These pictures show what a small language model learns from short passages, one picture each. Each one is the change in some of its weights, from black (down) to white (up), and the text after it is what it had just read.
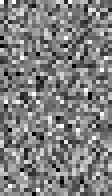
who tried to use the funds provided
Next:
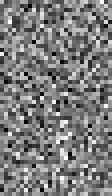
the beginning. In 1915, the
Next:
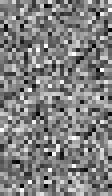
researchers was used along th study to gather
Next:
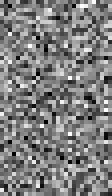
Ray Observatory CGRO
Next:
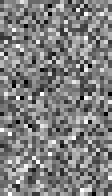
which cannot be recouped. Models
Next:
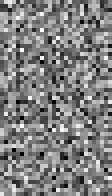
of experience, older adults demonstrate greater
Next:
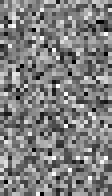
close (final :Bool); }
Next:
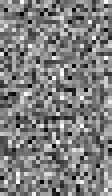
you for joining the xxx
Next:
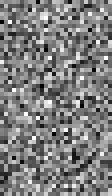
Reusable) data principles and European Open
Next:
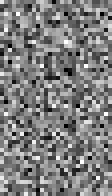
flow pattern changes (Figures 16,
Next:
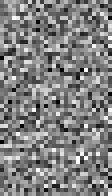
pathological curvature or other pathological distributional
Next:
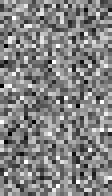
revascularisation, female sex
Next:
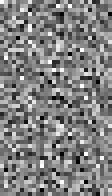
justify the additional energy costs associated with
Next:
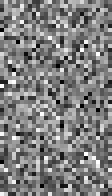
localization as the configurations of particle distribution
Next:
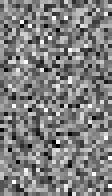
observations have gained a large predominance
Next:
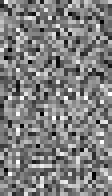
$z$) of the initial excitation . The
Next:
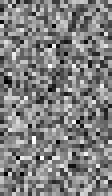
the tip. In quantum mechanics,
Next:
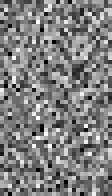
proteins. This high protein content in
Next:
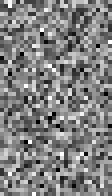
of the spin-boson Hamiltonian
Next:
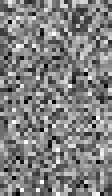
of its semantic knowledge. The second factor
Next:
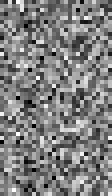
the motivation of spatial fusion. Two
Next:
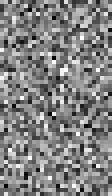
diverse datasets makes it difficult to train robust
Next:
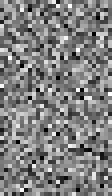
India*Corresponding author E-mail:
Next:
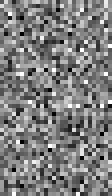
A metaphor that perfectly illustrates
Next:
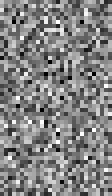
marginal returns to income, this implies that
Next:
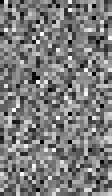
$k$, and while it may be higher
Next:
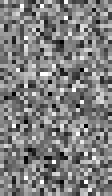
two singular terms in the asymptotic stress representation at
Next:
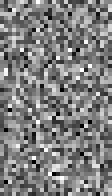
these factors was not. The only significant effect
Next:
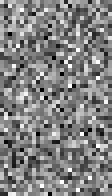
by orders of magnitude as $g$ is
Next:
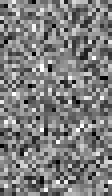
(1) a near-constant,
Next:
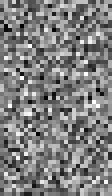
utilizing a MAC projection are labeled
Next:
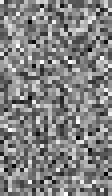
inaugural phase. Complex association among
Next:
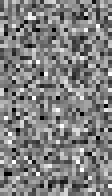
beginning of the full-scale Russian
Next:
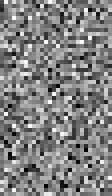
specific, predefined emergent properties of social
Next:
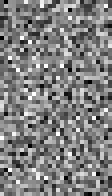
Sciences, Saifai,
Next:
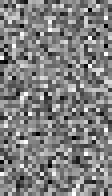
appropriate set of interpretations in a given
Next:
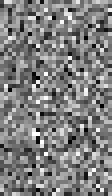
$t$, (a) for the
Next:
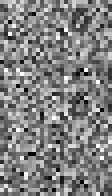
to the system. The robustness of the
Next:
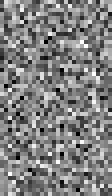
variation of probe transmission instead of the splitting.
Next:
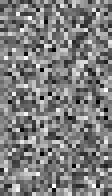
Bodywork and Movement
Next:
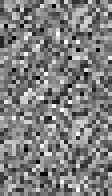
holes for different values of $\theta$. We
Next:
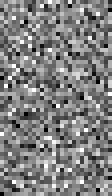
experience and low competence of teachers,
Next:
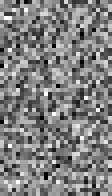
m). When the raised height of the
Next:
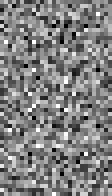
the truncated Fock space, the
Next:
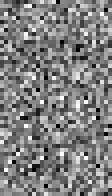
A comparison of the fixed-opening angle
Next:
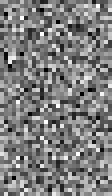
scope of this manuscript (see
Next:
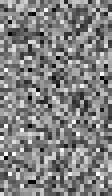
to the experts' conclusions, the
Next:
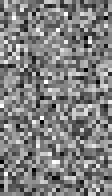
converted into a white light continuum by the
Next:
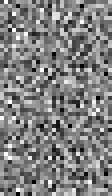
hotel, geographical,
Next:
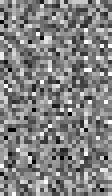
know that, having encountered a
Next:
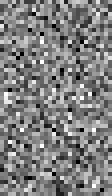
the currently implemented rules for renewables contribution
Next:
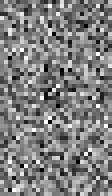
of hadronic entropy data were obtained. An explicit
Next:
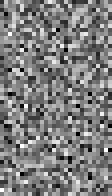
temperature. The thermopower decrease becomes more
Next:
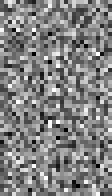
of a base solution. The concentration of the
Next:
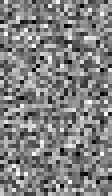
through the UK Biobank website
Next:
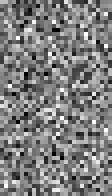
The stress field is of quadrupolar symmetry
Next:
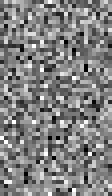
impact factor which satisfies the expected collinear
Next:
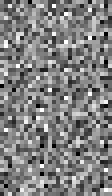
\begin{tblr}{ cells =
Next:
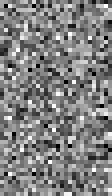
C. and C. Cheng were supported
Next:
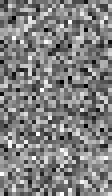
Notice that within aliphatic
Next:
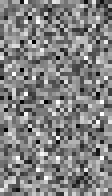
30%. Všetky
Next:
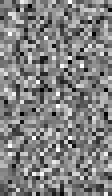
$\epsilon \rightarrow 0$ and we tend
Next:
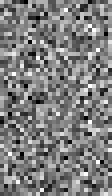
system Nurses identified several organizational factors that
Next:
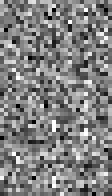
KP, Punjab,
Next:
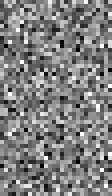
be used to optimise platform service as well
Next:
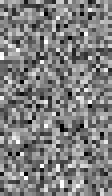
From this commutator, it follows that
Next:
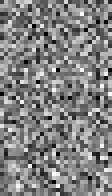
study was Niger-Delta region. The
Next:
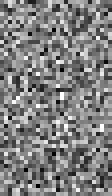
of 158 which reflects the number of
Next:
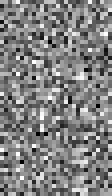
5 discusses a number of implications that
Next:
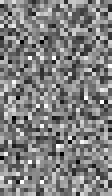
that is close to a power law is
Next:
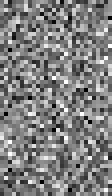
Gerchen, Schmidt, and
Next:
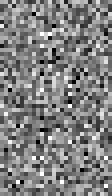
the same level as at the end of the
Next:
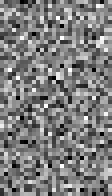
Leutwyler, Nucl.
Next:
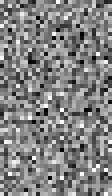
my CV that I had attended two
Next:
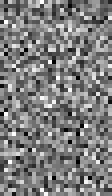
quality of solution delivered. ABC
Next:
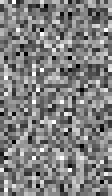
voices should have been elevated
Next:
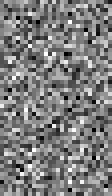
of biofuel feedstocks.
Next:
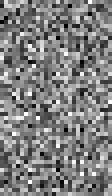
Bulacan Agricultural State College,
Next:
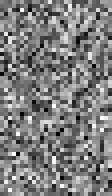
Review An International/Multidisciplinary
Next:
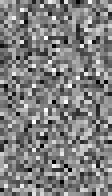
activities provide positive surroundings to the
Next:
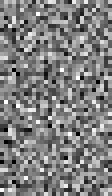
alignment of teeth leads to greater overall treatment
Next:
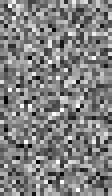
as a lack of motivation from hospital
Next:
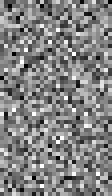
given by the Jordan basis vectors and
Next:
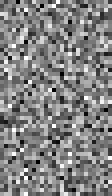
identified irregularities did not substantially affect
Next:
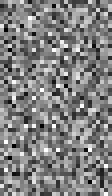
for calculating non-local correlation functions that can
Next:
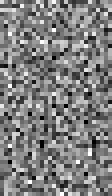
most important features an ideal API document should
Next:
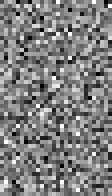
determines temporal and spectral properties of X-ray
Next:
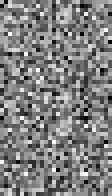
plasma fibrinogen, the central protein
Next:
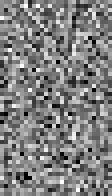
breathing behavior at different crack locations
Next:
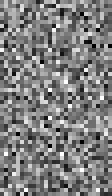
expand the weak currents in the definition of the
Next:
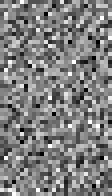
Conclusion Glimepiride was successfully
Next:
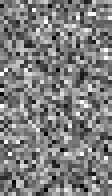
\date{\today} %
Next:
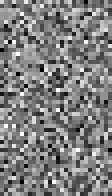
are most useful when the gluino decays in
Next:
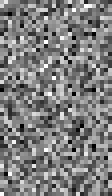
and presume that this stellar spin axis
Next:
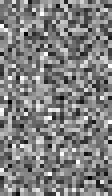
also those active across the creative
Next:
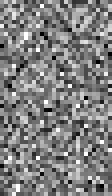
many vertices of type $R$ and
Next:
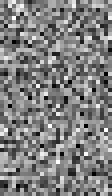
as a basic requirement of any healthcare
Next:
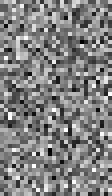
system (1), when a particular solution of
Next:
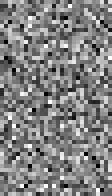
for channels with similar channel programs to be
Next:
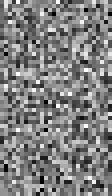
order model based on VSPAero
